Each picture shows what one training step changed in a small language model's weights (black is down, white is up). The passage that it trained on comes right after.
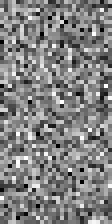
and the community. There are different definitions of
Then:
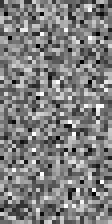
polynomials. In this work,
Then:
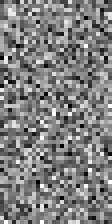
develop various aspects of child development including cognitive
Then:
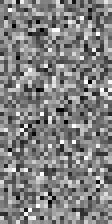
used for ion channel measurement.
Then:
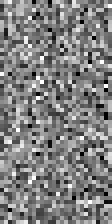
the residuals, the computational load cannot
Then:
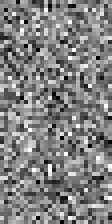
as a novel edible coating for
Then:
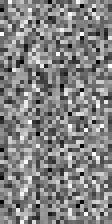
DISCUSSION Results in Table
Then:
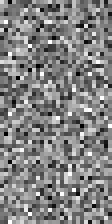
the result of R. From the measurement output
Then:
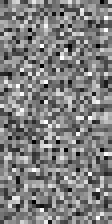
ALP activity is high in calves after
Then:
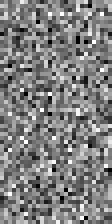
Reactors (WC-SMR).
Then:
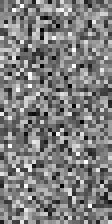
stent design. Tantalum and the
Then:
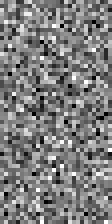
positions, as illustrated in figure 4.
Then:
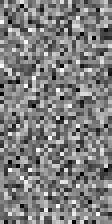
structural and procedural adjustments are essential to
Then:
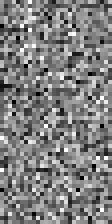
and reports. The recommendations in this article
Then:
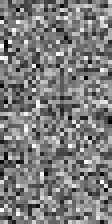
clock position at the limbus.
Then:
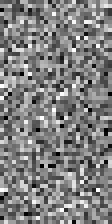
take four segments of size 30 *30 as
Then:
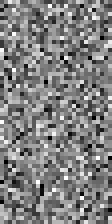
Outside of this groups were m.
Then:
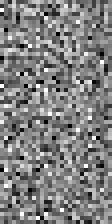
is to be enabled - Data can be
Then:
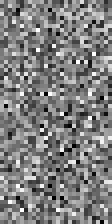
size for each point [15] rather than
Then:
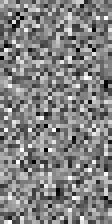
Technology for New Extremely Large
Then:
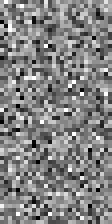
S, Altuntaş
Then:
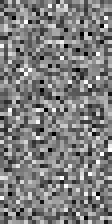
students was used for the study using simple random sampling
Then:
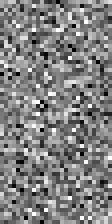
gain graph The topology of the simulation process
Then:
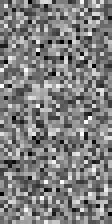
two sailors at either end of the
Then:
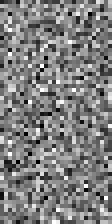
Speech styles: scientific,
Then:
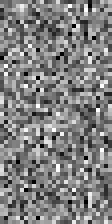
the scale headings. The questionnaire was completed
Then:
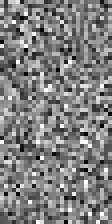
can cause various reactions to their illness or
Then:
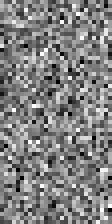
with the AST scenarios introducing the highest
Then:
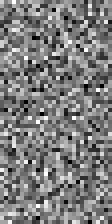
high-performance level of their organization and
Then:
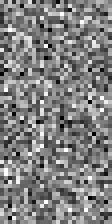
Konno J. Phys.
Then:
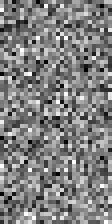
and consumption data per ton of product
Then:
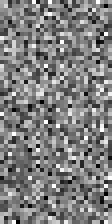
conditions at the Utsira Nord
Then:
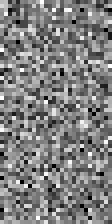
beneficial effects when silicon was in the
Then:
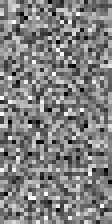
to information in other catalogs about this
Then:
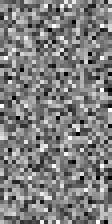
its rarity. The individual was found
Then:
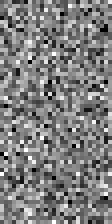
exercises. All included studies had a
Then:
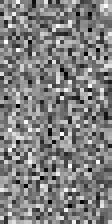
with *Gandusha* and
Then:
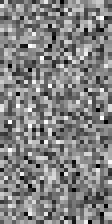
which is beneficial to the combustion and
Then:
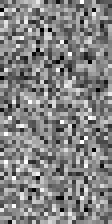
data is obtained from the learning result of 1)
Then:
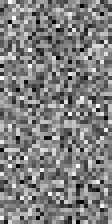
Customer Satisfaction. *International
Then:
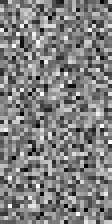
workers. In northern
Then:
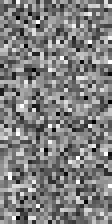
3) It is assumed that gravitation
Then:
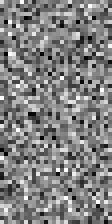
their environment (Thompson,
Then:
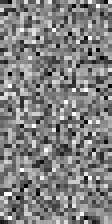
and angle of sideslip ranges
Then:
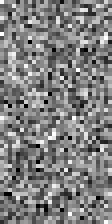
with regard to the desire for sex and
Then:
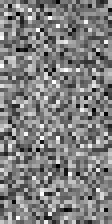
knowledge and mere belief, tradition,
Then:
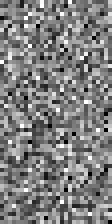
the reversible airway obstruction increased
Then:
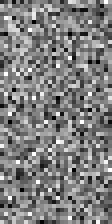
fear of politicians,
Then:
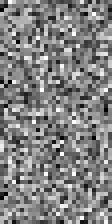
1, right-hand side). Such
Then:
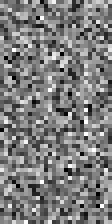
households. In addition to them comes
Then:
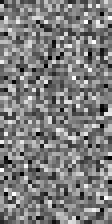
computed solution by the present boundary
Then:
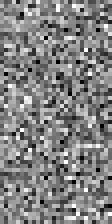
stitching on the in-plane
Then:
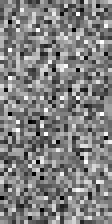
self-balancing robot built
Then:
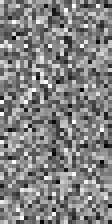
name as the input to voice recognition
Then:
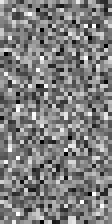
widely used functional ingredient. To
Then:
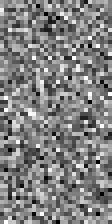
OF AUTHORS Mohammad
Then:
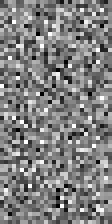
group and peer interactions and in-class
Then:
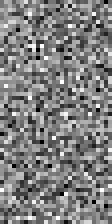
needed. 6.4 Innovating
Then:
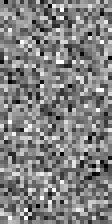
allows for once-erstwhile
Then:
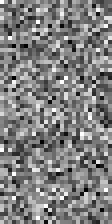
like Ph.D. or equivalent,
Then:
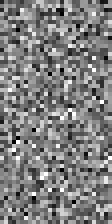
atomic mass, its importance in the human
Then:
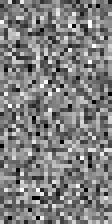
people also travel for dental tourism or
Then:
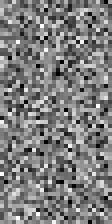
not incur performance degradation. In a
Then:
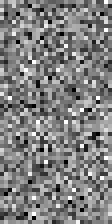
scenarios prospecting different degrees of
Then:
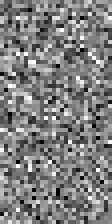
stirrers, ultra
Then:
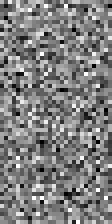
Any model can be reconstructed by
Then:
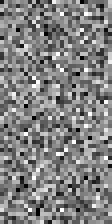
by determining points of maximum density in this parameter
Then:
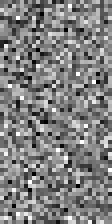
They feed on blood and can live without food
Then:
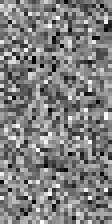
novel and interdisciplinary approach to
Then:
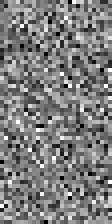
research the data was planned from the
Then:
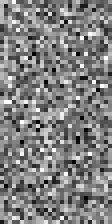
it into their ICOS services. -
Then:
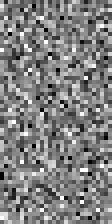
the liquidity, solvency,
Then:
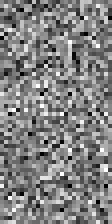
SPSS 26, including reliability testing
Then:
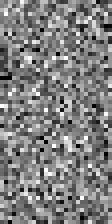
is created, the Co/Gd of which
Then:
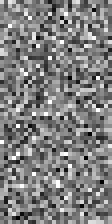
the human ability to extract and store
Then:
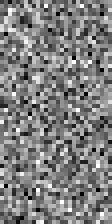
various biochemical reactions of the body like
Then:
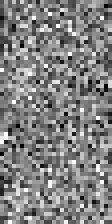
scales. Notice that the results can be
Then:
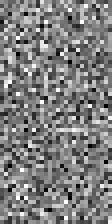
terms “eczema” and
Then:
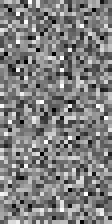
April 2022 Available online: 30
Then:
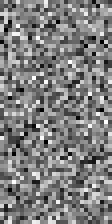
of Psychiatry, Shri
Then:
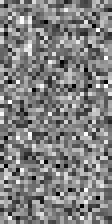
recipes, prognostic
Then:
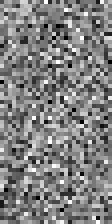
of union, implant failure,
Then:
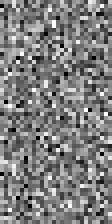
in which folk tales are used to
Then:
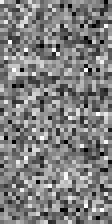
dithiobiurets (3)
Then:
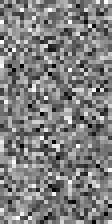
Employee performance 0,422
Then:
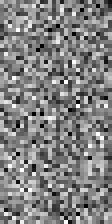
understood as an individual's ability to
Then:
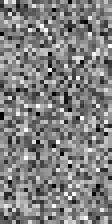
if clinical practice or service provision complies
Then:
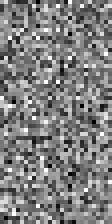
determine the quantizers in each
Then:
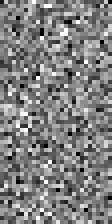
has moderate to steep slopes with
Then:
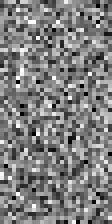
of 0.95. In the urban class,
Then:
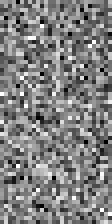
(figure 1c). He was diagnosed
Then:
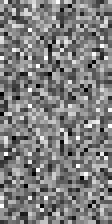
training, and the ways in which it may need
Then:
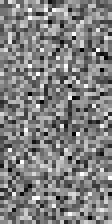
Generation From Tables". In
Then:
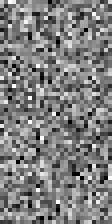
S. K. MAITY and
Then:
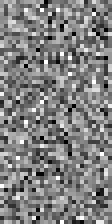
defined as the most important priority goal in our
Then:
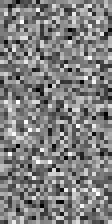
with prolonged presence of indwelling
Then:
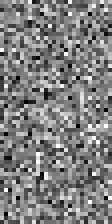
on Indian sectoral indices.
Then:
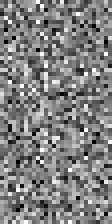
Corner pilasters - 7.
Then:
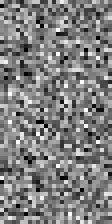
is noninferior to higher dose and
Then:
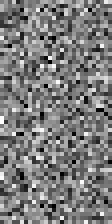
components that define the identity, competencies,
